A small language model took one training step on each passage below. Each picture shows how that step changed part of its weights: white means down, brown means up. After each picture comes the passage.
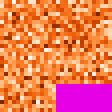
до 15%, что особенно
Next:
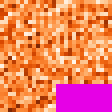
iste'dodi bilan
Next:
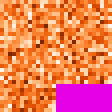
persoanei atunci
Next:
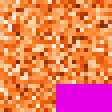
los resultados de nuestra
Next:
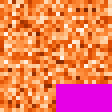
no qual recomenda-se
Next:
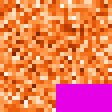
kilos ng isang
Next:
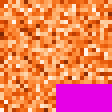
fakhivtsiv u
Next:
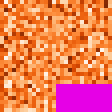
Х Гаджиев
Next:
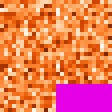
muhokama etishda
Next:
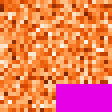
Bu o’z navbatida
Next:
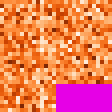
Durchführungen. Es
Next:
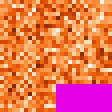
Конвенції про
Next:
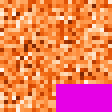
віком Вік,
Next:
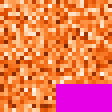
неча асрлар оша
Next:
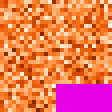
Anwendung, die nach
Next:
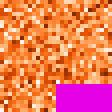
être définies pour
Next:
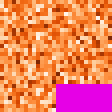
الأمم المتحدة
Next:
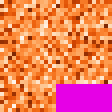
konteks sosial
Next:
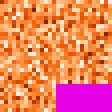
oleh tidak adanya
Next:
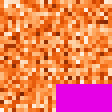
500 qui n'étaient pas
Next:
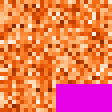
нет указания на
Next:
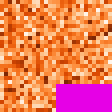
artefacto impreso,
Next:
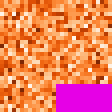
рішення №
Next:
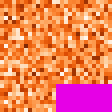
самая редкая,
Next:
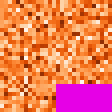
маросимларнинг халқ
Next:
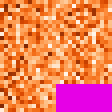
del trigo 4.22 y
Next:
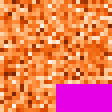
konstituierten Texte³,
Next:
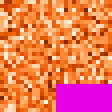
кучи миграцияси
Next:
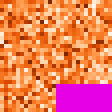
va tasodifiy
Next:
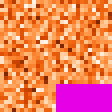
facteurs physiques
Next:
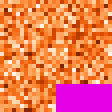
Husanboyeva Q.,
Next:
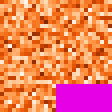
se van adaptando a
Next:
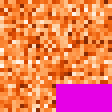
(Sex cord-stromal
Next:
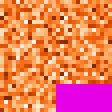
тенденції та
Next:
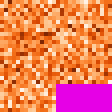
of the paranji.
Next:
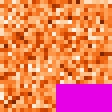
permite interactuar con
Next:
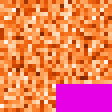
(ع) به اذن
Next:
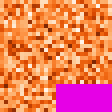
kasb-hunarlar bilan
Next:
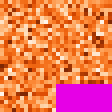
yerli halkın
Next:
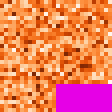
em uso, ou seja, o
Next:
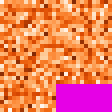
shulardan uchta us-tida
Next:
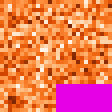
- varajast koolist
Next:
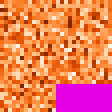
sürecine ilişkin
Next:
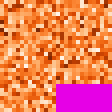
мухбири билан бўлган
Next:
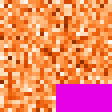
Aprendizaje activo para
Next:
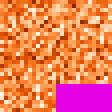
tuberculosis and
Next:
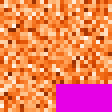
вищої ланки за
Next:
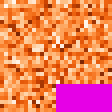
perilaku, dan faktor
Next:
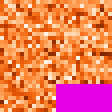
in het bijzonder, met
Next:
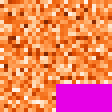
ko‘p xato qiladigan
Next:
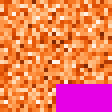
de investir, mas o medo é
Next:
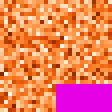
faqat qisqa
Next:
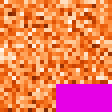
hikmatli iboralar,
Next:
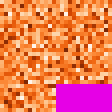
перед традиционным
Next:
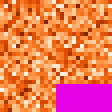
três níveis de
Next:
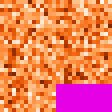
rigen las normas del
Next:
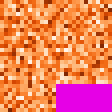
حاسوب Hamyon-
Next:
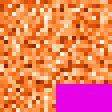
la realidad de los investigadores
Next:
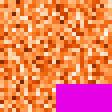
уже обстоит
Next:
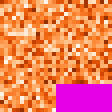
tidak ditampilkan
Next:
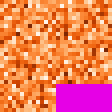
belgilash; -
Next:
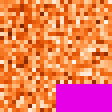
seis paneles de la
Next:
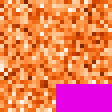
perhatian terhadap
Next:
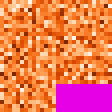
pesos adotados para cada
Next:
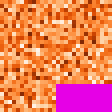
minerales. En 1990,
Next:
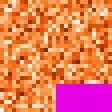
5 clústeres. En
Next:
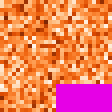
Their Impact on
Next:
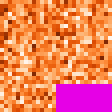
yang dikumpulkan. -
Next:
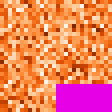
activity. *Chem.
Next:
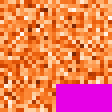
занимается развитием
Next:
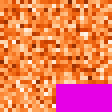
й головною
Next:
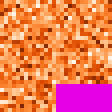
como também para o resgate da
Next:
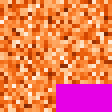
в состоянии
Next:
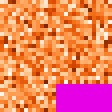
$ИЗГ \geq
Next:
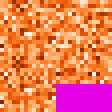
системою, до
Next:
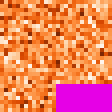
de l'apprentissage
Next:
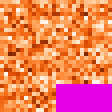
Alisher Navoiy
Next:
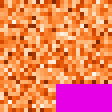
Bu esa Amir Temur
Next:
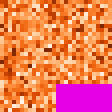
al nostre centre.
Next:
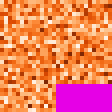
kisbalt, ez a
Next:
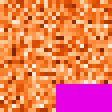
correct scientific
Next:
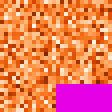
te zijn van een
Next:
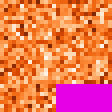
Крайне сложная
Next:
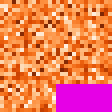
qobiliyati, ijodiy
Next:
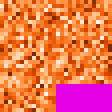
التعبير عن
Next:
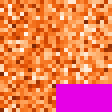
culum: use of a
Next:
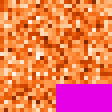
C. Bemerkung
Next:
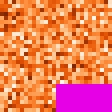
razón de los libros de
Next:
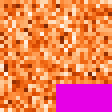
muhimdir, chunki
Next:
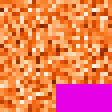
در تحقیقات
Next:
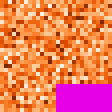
бути імplementовані
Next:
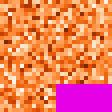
os novos ambientes digitais
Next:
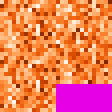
вредности; (3)
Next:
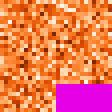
de Fenoscandia
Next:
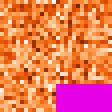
madaniy va maishiy
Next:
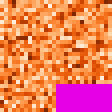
geoelectricas y el
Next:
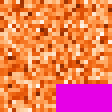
Ж. Қазақ
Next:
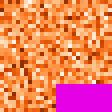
Tale politica è
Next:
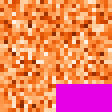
menejment – dunyoni
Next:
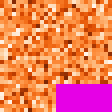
Transformasi digital
